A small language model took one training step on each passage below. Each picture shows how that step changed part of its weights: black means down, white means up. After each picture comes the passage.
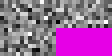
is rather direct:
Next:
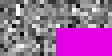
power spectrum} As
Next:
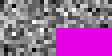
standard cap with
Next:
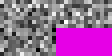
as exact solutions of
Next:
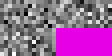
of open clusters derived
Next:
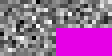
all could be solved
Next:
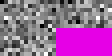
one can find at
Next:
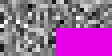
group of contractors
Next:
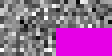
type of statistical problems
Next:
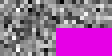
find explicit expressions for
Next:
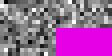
construction of representative pure
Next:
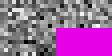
the thermodynamic stability
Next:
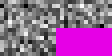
again that although it
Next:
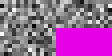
of the plane
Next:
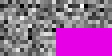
\to H$
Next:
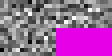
method to create
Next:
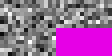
in such a way
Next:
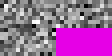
phases, in those
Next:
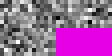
\langle b,
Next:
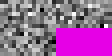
HAR service
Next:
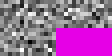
suppress the
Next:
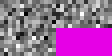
nonzero real part of
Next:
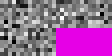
$f$ is
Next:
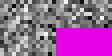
stable work of
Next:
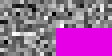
defined differently for
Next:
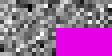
of theory from the
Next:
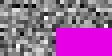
CPS for
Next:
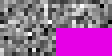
would be ~46
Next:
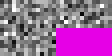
orbit coupling in the
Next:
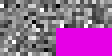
have a ring
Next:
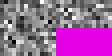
predict the foreground
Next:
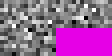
is bounded below by
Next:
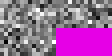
the hoppings
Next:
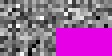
the rate of combination
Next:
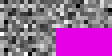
so it is a
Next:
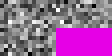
that we may form
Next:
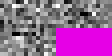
a broad field for
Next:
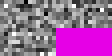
generated by linear and
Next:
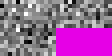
which makes sense given
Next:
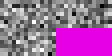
respectively, for
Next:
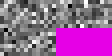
of peak patterns.
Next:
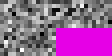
while the transverse directions
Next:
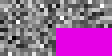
section in the
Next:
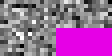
for relativistic cosmic
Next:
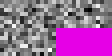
is considerably higher
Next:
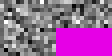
"Quantum lattice
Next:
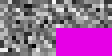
vector rather than the
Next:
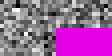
H13 relations for
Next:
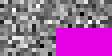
the action is never
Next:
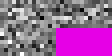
the velocity.
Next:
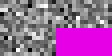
orders of perturbation theory
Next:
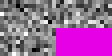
that $\d =
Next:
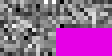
energies. The data
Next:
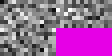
at the level of
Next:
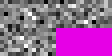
this proof and also
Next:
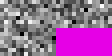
In addition, most
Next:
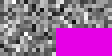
per parallel process,
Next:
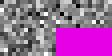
intercept ODE
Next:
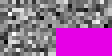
the second and third
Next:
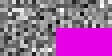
the moduli can be
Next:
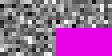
might be similar to
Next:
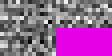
(iii): there
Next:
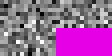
are not necessarily independent
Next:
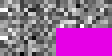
combined value of
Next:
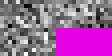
considered outliers
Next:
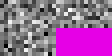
that in the case
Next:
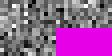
always be guaranteed
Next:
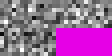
there is more that
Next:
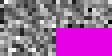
For $({\cal
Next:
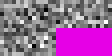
is then applied to
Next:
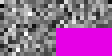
mechanism, two
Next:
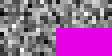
group measures)?
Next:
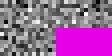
$G$ is
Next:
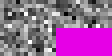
imperfections present
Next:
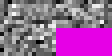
dimensions around 11 and
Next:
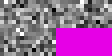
Alice then
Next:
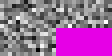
is straightforward to
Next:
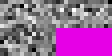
best response to
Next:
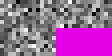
parallel simulation of
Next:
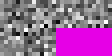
is not present for
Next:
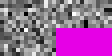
not known to be
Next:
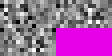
Science \noindent
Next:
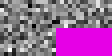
Theorem 6.
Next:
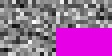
$\Lambda \to
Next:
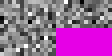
transformation group of the
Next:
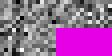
of models $m
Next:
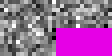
{\em Phys.
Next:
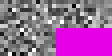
will affect the intrinsic
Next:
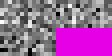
rotation rate of the
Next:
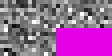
$\zeta$ includes
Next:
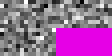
by (see
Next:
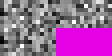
hypothesis) with
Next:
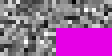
Then, by defining
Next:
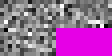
and vacancy
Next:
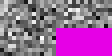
the Art of
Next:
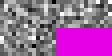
including slow relaxation
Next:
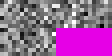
function of its
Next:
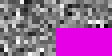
and Prodi
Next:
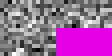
\cdots &
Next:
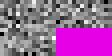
Mathematically, this
